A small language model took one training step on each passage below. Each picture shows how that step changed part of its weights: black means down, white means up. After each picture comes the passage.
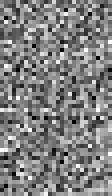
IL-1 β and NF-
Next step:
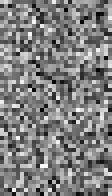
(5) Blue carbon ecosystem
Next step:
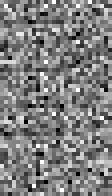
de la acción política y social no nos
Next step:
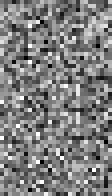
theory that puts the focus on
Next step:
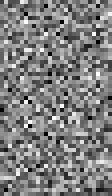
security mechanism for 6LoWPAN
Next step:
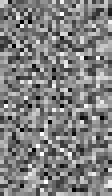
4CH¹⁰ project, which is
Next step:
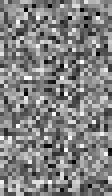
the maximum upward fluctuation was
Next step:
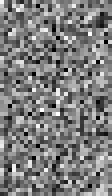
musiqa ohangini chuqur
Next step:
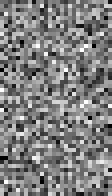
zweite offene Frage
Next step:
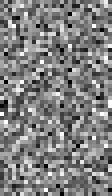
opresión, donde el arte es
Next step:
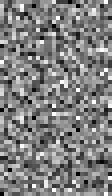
prie dešiniojo
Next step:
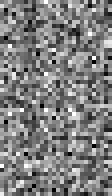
are the turnover periods of the company's
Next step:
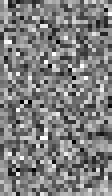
(nm) range; however,
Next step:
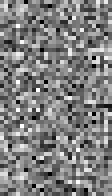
are designed to remove the negative
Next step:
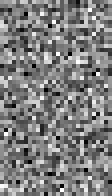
by heat. Heat treatments therefore
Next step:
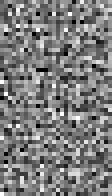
have made an attempt to treat the
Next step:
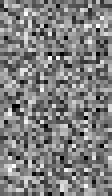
Клиническое обследование
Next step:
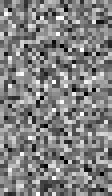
количество пар «анод
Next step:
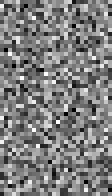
external legal support. The territoriality of
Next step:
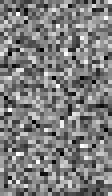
symmetry of the complex. The
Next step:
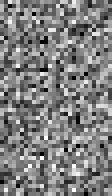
was viewed to meet its national interests both
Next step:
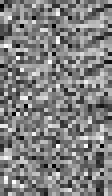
nomoddiy madaniy
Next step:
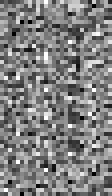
it should be clear that it is about
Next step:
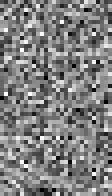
with localization to the M1 segment
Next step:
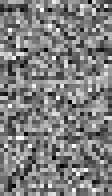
per image, processing each face independently.
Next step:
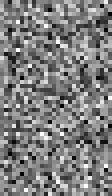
(Wakeford et al., 2015,
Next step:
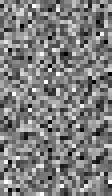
amalga oshmasi qiyin
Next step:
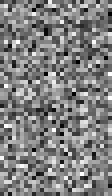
document as per IEEE SRS
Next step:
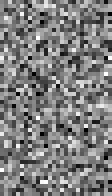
Globalization has brought changes in society
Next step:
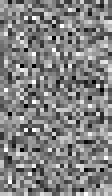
under *in vitro* and *in
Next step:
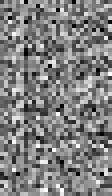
Gestión: organización, sistema de gestión,
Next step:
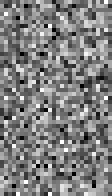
Мусиенко Владимир
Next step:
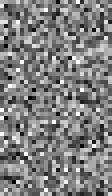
was purchased from Alfa
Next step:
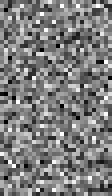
campo sujo. Quanto às
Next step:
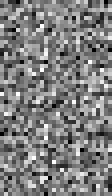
rabbit meat was carried out
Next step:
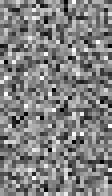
a linear quadratic estimation, is
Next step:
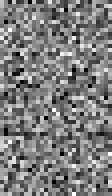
possesses antioxidant activity.
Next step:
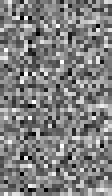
while underuse emoticons and tend to
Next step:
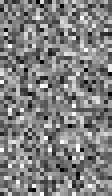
dislocated shoulders can occur but
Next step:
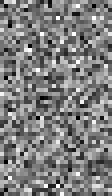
falta de instrumentos de proteção ao
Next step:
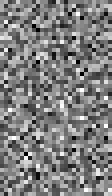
responsabilità politiche». Lo
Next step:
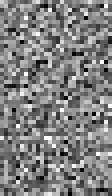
the Galls of Quercus
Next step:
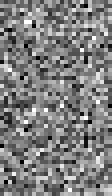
o'rin egallaydi.
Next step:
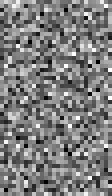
contribuye a una mejor experiencia
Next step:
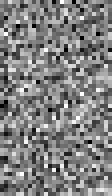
de las tres preguntas
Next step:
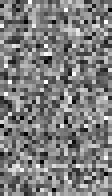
a successful verification are chosen, so that
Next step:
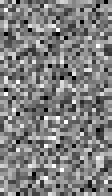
fikr mahsulini mustaqil va
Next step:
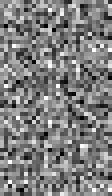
raw material continuously. Wood
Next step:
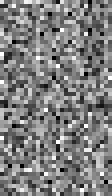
hududlarga yetkazish va
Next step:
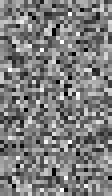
outbreaks in major Western countries,
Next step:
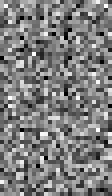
digitales, revistas interactivas,
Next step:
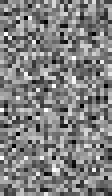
the confocal fluorescence image of
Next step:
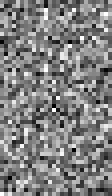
enhancing accessibility and tailored
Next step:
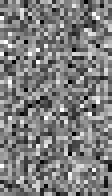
factors that support the effective use of these
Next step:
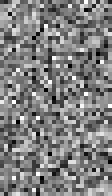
Evidence from Australia.
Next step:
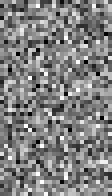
a partir de Durkheim, no
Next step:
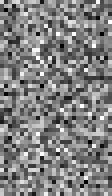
Шерстоков А.Б.
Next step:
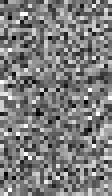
experience in medical use. It is currently widely
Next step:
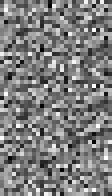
by the use of the document under a
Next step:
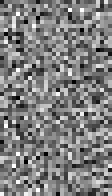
out concepts. - To identify the
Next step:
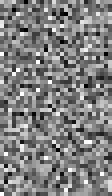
S. The American Culture and the
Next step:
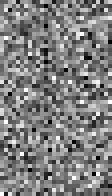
In total, data on 33 species previously
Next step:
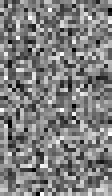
(2017) Students' experience with
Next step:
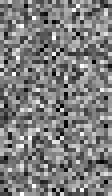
de mettre en évidence
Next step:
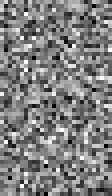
Furthermore, Oxt is also plays important
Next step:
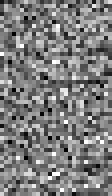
sources for successful situations, other people
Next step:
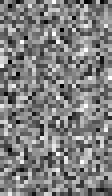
production (e.g., increasing
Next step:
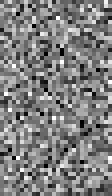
federativas (PAIMEF),
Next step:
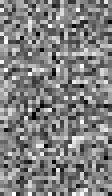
by histopathological examination because treatment
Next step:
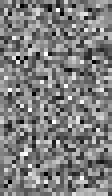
/l range greater sensitivity is achieved by
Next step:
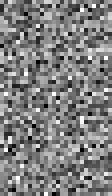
5. A day on Venus is
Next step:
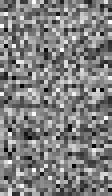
H6 is accepted.
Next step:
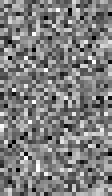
24 Toboali yang berjumlah
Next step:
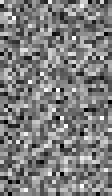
та недостатню
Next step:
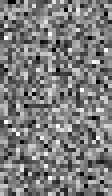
is communal in spirit where people
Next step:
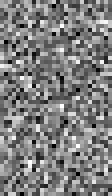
partir de la teoría de la
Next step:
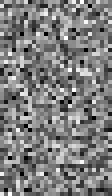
scale, there is an alternating cycle
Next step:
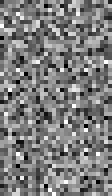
a technical activity summary. Follow the
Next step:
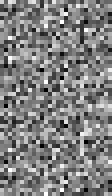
dataset. C.L.Q. and
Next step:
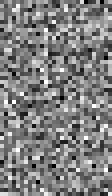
predictive, software-enabled and
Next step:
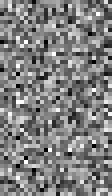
elements to agriculture are state institutions and agricultural
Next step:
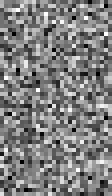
The use of herbal soap provides various
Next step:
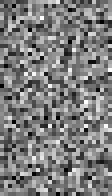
example, biologically inspired
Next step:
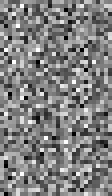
ainda que cotidianamente
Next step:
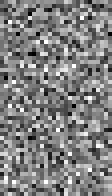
Filipinas con las mismas
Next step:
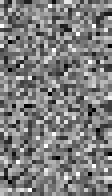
bilish talab qilinadi.
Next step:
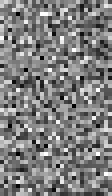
Department of Gynaecology and
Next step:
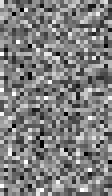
the teacher and learnt by the students
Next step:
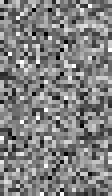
J. Overmell.
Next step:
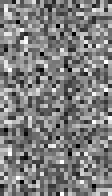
opuestas a la inmigración
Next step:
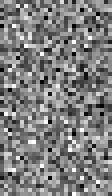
n_m)$, particularly,
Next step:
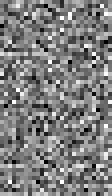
flow for repair and calibration of
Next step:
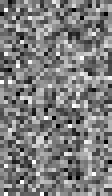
meaning to what you have observed'
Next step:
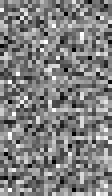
session. This effect of real experience is
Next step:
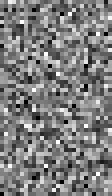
bo'lishi mumkin emas.
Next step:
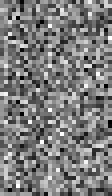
WINGS **A summarized
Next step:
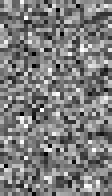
Ci sono anche decine di
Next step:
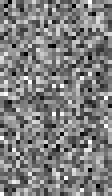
qilish deontologik sifatlarining
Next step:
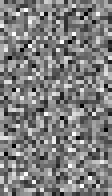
comparative results of the review of four
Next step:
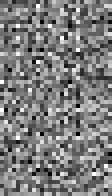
AI could collect all the information about a
